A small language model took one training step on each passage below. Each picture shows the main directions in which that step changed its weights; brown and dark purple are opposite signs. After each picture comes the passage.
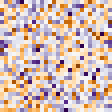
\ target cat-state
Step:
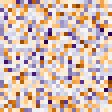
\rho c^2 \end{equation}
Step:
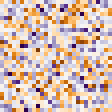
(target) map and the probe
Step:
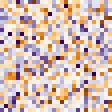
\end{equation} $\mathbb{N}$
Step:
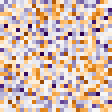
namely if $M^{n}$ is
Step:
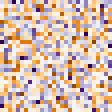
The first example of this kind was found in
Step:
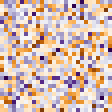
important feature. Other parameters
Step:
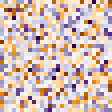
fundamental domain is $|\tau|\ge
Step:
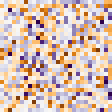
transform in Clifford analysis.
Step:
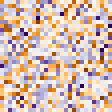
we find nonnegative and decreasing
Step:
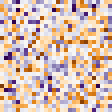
of lines in a blown-up surface
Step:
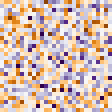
To use the clipping operator in the
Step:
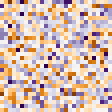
samples, using the threshold
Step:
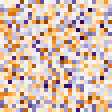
inform us about the parameters of the given
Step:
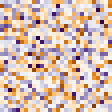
a conjunction of one or more pairwise
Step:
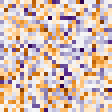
not everywhere equal to that of its
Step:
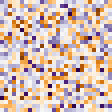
be slid to be adjacent
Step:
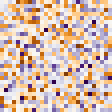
$R^j_i$ the corresponding
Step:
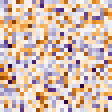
states on the LSP is taken into
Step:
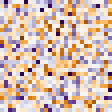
shown that the probability of decoding error
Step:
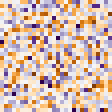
also a major concern.
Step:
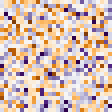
experiments. Also note that if the
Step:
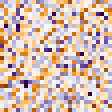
that a single vortex in
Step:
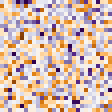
$X$ has complex multiplication. By
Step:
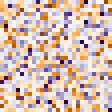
generated by Fourier coefficients of
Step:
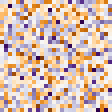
means $\Set{j\in
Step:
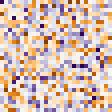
traced to the two-nucleon
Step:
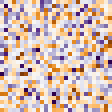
a straight line (Internet
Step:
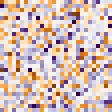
and $\b{\overline{P}}$ assuming
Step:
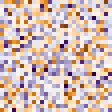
Let us denote by $s$ the maximal
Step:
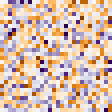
Assume that the analytic functions $h$
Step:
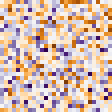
(the potential $V$ in the last
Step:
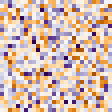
up to congruence, by
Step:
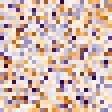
the background of the black
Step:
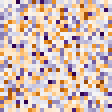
q \cos \theta \qquad ,
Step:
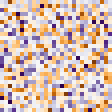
the Laplacian from a
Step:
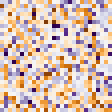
[16, Subsubsect.
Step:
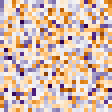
[For use in the Brouwer
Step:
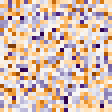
by inspecting transcripts for
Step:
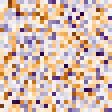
rather than as an extinction feature
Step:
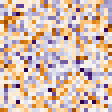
distances of the guided
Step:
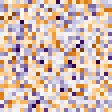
For this it will be easier to assume
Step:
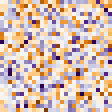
order to make it compatible with
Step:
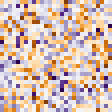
to investigate their stability
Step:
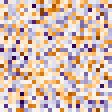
process consists of dividing the
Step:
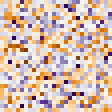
the two dimensional conformal transformation with
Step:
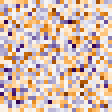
in all training images from
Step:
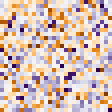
East and West regions contain
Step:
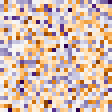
Tate module $V_{\ell}
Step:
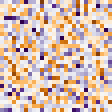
will be always equal to 1.
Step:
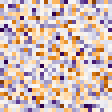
the connection $\nabla$ by the
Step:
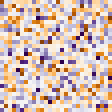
we prove the scale invariant
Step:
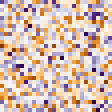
is the most likely apparent phase
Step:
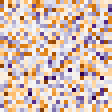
the true BEC ground
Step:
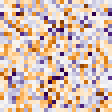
say that a face contains a
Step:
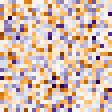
a community of size between
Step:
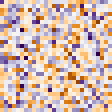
we just apply the sum rule
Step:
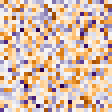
a following coupled system of nonlinear
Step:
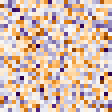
the lower-variance,
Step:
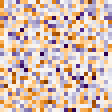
the mean magnetic field parallel to
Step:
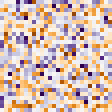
= \exp (X)$ if and only if
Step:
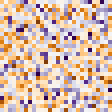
Kraus operators, this also provides
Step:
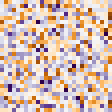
the phase become large enough to
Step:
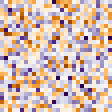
as a by-product of
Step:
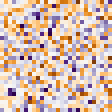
contributes to the next item
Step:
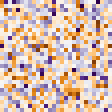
other hand, we have shown in proposition
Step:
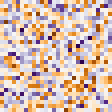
linear stage, in the nonlinear stage
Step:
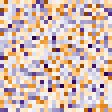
exist in the absence of a corresponding
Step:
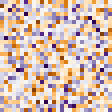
{weak star} measurable
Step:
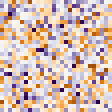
We believe this is due to an
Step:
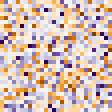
\int_{\Omega}W(-\Delta W
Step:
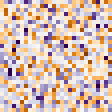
graph is locally finite. By similar
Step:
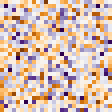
collective dynamics is vital for
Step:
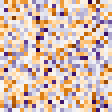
one corner at $90^
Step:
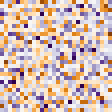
sequences of finitely additive
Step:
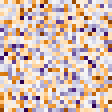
that both phenomena lead to the
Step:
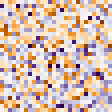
precise methods, we discuss more
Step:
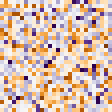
$PST$-group.} From
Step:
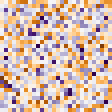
function (PDF) of this measure should
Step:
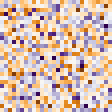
were choices, and we always
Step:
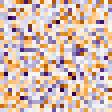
3 times the duration of the
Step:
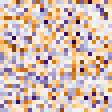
\end{equation} which is valid
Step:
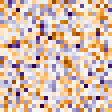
equation in the convection term,
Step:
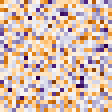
leaves which are homeomorphic to
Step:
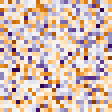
of the infection peak
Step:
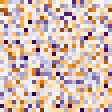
indicates evidence of similarity between
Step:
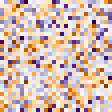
created a file containing these
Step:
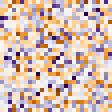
velocity dispersion maps by
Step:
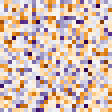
should become universal
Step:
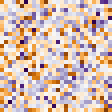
\Omega ([n]\backslash
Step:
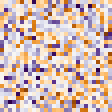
\begin{eqnarray} z_{lx}
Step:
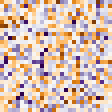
I have come to the conclusion that
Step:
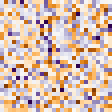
Taking Laplace transform of
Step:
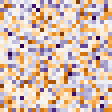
augmentation, augmentation
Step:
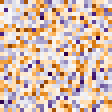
(LR) sweeping
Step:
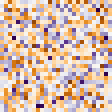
P, D, F, G or H)
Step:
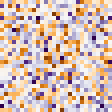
the working of COPS
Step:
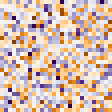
number of the transmitted nats
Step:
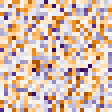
marker in the SSA and
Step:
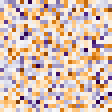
symmetric lattices we have no
